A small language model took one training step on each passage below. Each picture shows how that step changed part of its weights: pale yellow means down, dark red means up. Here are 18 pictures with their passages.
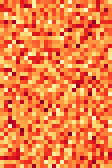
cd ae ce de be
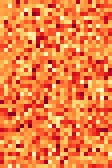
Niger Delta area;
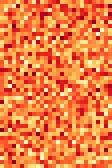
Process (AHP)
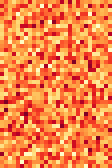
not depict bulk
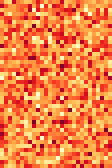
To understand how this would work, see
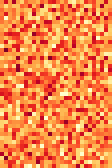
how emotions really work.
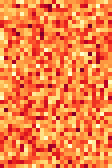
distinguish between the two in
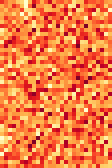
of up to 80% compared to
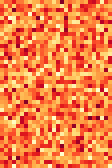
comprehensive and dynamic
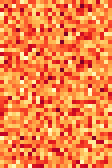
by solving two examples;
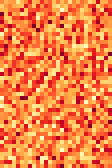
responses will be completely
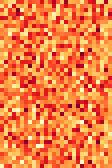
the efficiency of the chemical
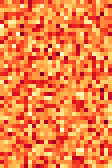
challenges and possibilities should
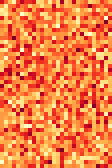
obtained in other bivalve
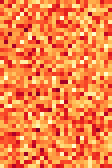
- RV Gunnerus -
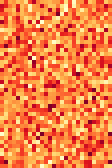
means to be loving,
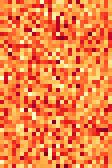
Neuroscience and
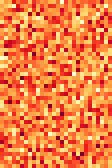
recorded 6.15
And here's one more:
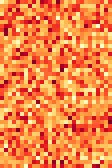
2020). In this research, a new
